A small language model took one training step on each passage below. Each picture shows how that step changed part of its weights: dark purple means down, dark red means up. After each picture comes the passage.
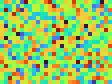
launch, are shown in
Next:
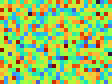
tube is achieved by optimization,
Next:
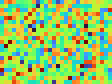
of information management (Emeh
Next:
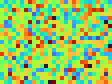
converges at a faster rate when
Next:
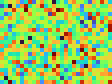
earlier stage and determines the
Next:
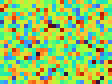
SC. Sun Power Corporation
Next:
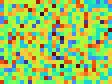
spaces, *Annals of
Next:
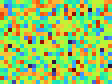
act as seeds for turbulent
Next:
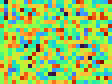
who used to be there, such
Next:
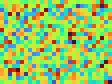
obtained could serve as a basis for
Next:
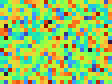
be caused by various factors, one
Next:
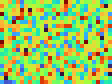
(RLN) in Relation
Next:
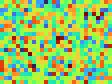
domain wall and holomorphic quantities of
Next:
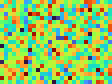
despite suicidal behaviour being
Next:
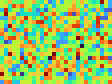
We observed 1-year mortality
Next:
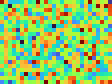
0: Skip gram
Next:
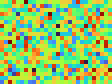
is replenished following
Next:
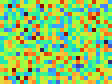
among older adults.
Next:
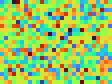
systems), 2 U/ml
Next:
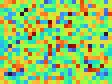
number of students were able to
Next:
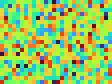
Committee in Prishtina
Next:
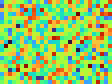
presented in [Table 3](#).
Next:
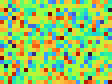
{Springer Science and
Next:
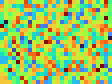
with asterisks) in
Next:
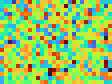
plotted against redshift for each cluster in
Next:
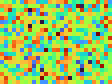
graph. Although this is not considered
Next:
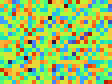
health workers etc. such
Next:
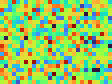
Monte Carlo Simulation may incorporate
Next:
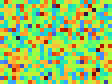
-root square mean graph.
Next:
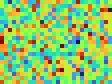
of money or labor.
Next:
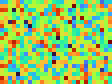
and reliability when operating under
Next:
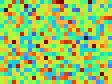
respectively, with different values of the
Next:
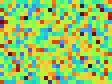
required to permit the free surface
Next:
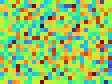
from Selected Markets in
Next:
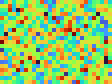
galaxy dynamics do not depend critically
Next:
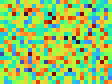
of order $K$ will have
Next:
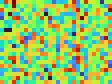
for active TB disease. a |
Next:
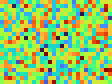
the cells. All confocal images
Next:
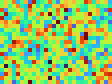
unstable to excitation of wave numbers
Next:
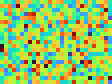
the critical thinking scores is because
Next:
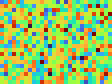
of the detected alternative concepts.
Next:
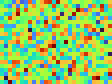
appeared to influence the work reported
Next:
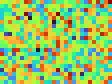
multi-scale computational homogenization
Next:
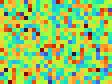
of such black holes. We therefore
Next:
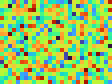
Table 10; the phenomenological
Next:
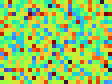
model for the proposal distribution
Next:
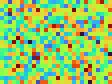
running at 2.4
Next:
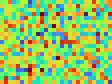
Questions ISAT U
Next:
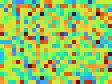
Texts Two central documents
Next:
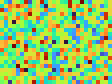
a region around the specimen
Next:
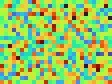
Scanning Electron Microscope
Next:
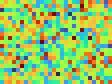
schedule. DEA is
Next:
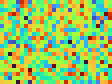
for the fabrication of
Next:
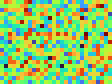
Nonlinear Mathematical Physics,
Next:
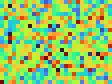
RH increase in the surrounding
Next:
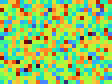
the soil sub-grade and
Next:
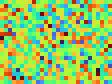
all internal $U(1)$
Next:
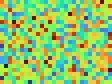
obesity, in which the
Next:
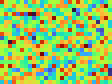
4], new to the EM
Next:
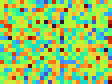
hysteresis band controller
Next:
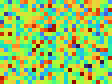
as derived by the direct method in
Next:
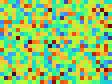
the state signal at the next step
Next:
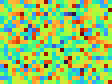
one for $\epsilon$ above.
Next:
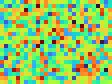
highly qualified teachers, particularly in
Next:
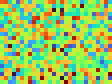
in all of the phase diagrams
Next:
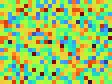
both in wavelength and in flux were
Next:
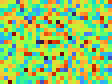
at the top of the layer;
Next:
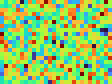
organization with a direct or indirect
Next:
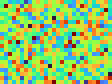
the algorithm can be very simply
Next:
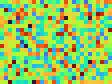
there are the terms from the
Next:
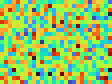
by integrating the Hα data
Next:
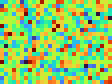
studies conducted in other parts of
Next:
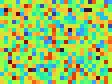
\end{eqnarray} where the
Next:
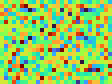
\tablecaption{Numbers of
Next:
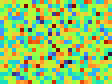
\\ & \times \Gamma
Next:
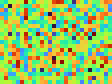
in the following section. Figure
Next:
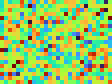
such a succession of
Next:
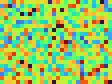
lattice in a magnetic field (a
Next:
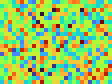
B$ topological phase diagram shown in
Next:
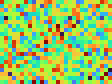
CBD engaged with it
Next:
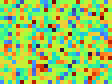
The shift in the quality of the
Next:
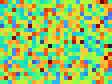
of the experiment conducted on identification of
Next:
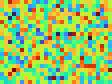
a characterisation instrument stemmed
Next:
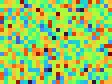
cross-sections is of great
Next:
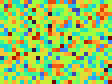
1: ESR spectroscopy of different
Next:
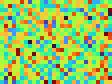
facilitates in AI powered Second
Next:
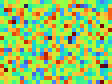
the previous dataset plus the
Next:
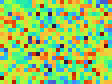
dependence of these effects is basically
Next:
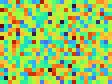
sectional area of the accretion flow
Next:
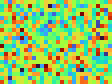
interviewed said the presence of
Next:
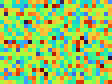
detection of pressure-broadening
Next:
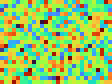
reinforced concrete structures
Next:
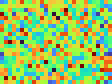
based on pre-processed
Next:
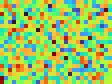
a key translational insight:
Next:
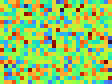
the language of transport theory,
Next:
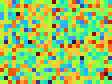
many fragments were still left
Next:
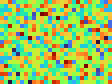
gender between cases and controls (p
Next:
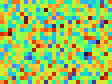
bearings also find application in
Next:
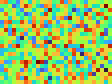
the detection range 4 – 30
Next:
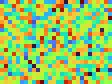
in the same small volume, when
